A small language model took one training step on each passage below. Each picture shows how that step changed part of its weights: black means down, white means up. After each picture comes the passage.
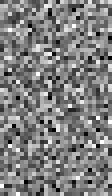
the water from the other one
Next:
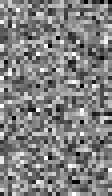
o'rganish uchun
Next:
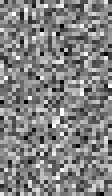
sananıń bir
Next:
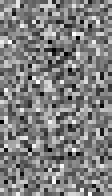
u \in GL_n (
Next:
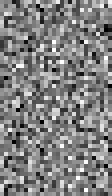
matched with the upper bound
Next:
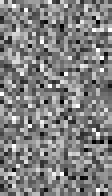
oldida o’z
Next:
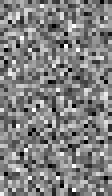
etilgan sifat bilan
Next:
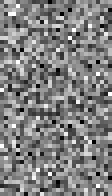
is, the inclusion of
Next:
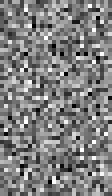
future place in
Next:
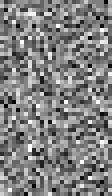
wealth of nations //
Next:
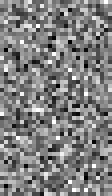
inserted $m$, with which
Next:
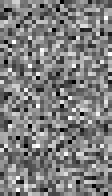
skor 2. Untuk
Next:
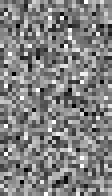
механизми ва
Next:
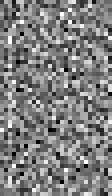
the spectral sequence for the
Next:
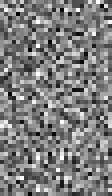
denotes a Gauss
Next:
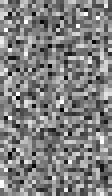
monoidal category.
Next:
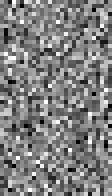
$\lambda E(x) +
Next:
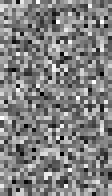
\mathbb{C}$ is constant and
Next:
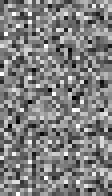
في كل موقع
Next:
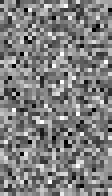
second one. Notice that
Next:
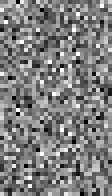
$C_2$ is equivalent to
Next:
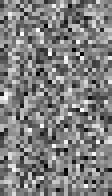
букву или
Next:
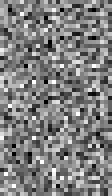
CQCT passou a
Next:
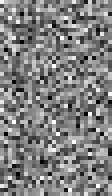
in our measurements. First
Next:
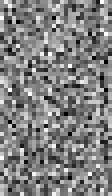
j(v)$. Under the
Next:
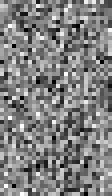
как фактор,
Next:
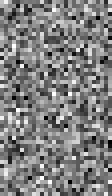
some $r >0$. Let
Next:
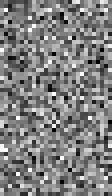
using the set of benchmark
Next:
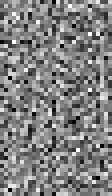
bilan hamkorlik
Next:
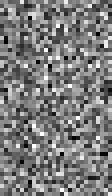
Beruniylar, Ibn
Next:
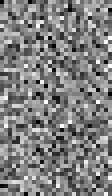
the functions involved in the results
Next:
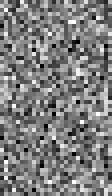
energy representations and basic
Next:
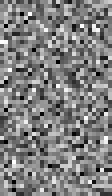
clearly an extremal
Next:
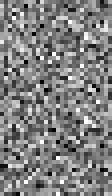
the restricted residue
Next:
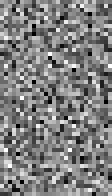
moduli space of principally
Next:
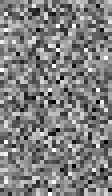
order, the irreducible
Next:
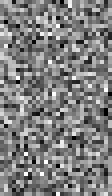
statement. The second
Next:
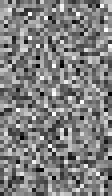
completely positive in $M$ for
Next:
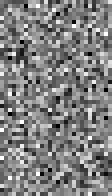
При разработке
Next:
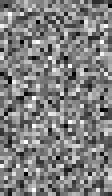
y *Rhizopus*
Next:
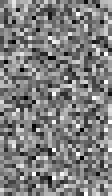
local, $p$ et $q$
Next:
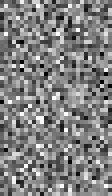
faoliyatida turli
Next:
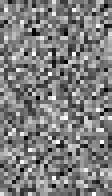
lei não excluirá da
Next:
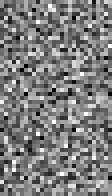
by analytic methods.\par
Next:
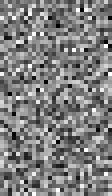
It immediately follows that if
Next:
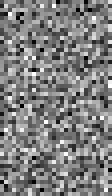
shaxsni va sonni
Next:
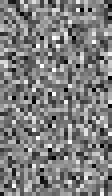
that a posheaf $F$
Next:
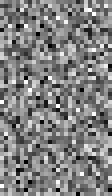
to the two end vertices of
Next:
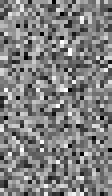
ijtimoiy identiklik,
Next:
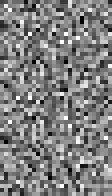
sujeitos atuantes e
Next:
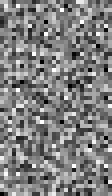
the martingale results. We
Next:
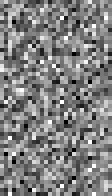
это слова,
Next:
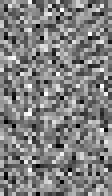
von Menschen mit
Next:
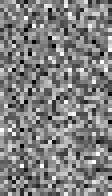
conclude that \begin{eqnarray*}
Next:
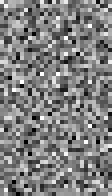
procédures et une
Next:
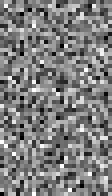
va doim jannatga
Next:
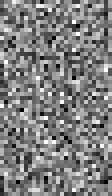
Dalam kegiatan
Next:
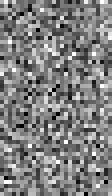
полностью. После
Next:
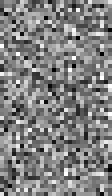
\alpha_1, \cdots,
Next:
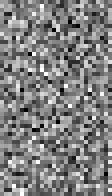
la narrazione è
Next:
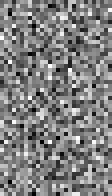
with two fundamental results
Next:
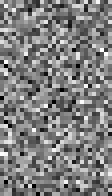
entre paréntesis
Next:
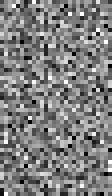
\end{array}% }^{\infty
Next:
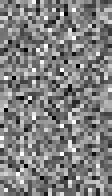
is easily checked this
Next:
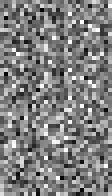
find such $u\in L$.
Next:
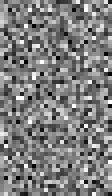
perante a melodia
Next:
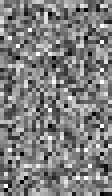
unlike $\hoco$, does
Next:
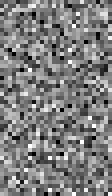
va ularni tashkil
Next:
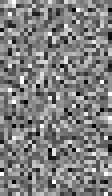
that } a \mathbf{x}
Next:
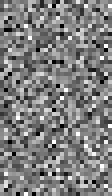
vários modelos
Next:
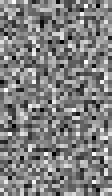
for Simplex. In a
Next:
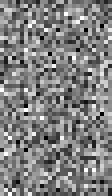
является локально
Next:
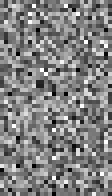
shubhasiz, qalb
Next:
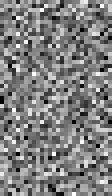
of Sekigawa and
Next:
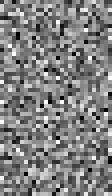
of all data in this table are
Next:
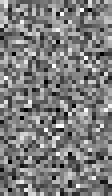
is not enough to convince
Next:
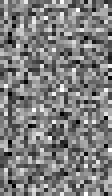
apontam Ujiie
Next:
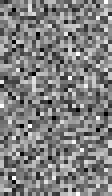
which maps isomorphically to
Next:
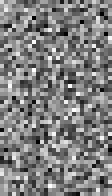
afrontamiento y la
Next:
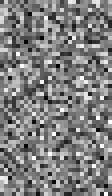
the surface $\ov S_0$
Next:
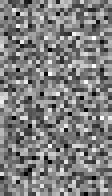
IN SCIENCE
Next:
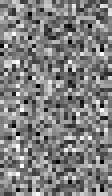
\in \mathscr F^*}
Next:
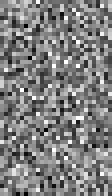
$k$ in either direction
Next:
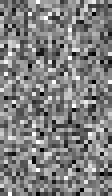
содержания по
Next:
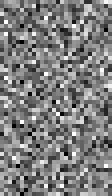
the hyperbolic screw
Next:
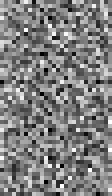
is due to the use of
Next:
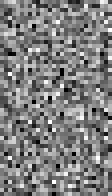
dlexdb.de 5 5
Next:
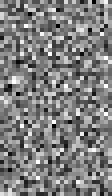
**Justification** :
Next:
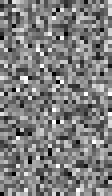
$S_n$. Define a
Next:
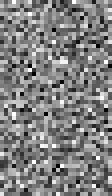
adaptive time marching
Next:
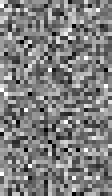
papers rely strongly on
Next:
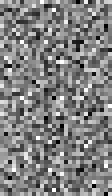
diversidade rítmica
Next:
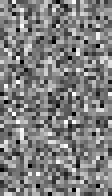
. \ee Now, let us
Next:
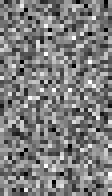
the neighbourhood of
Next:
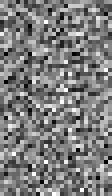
hierarchies, solve
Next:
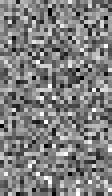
k}))$ by continuity. It
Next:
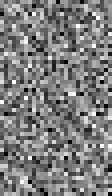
que os direitos sociais
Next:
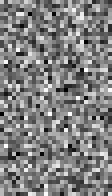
qoldi. Natijada
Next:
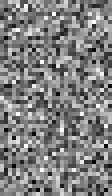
biệt là
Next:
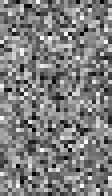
of polynomials. These
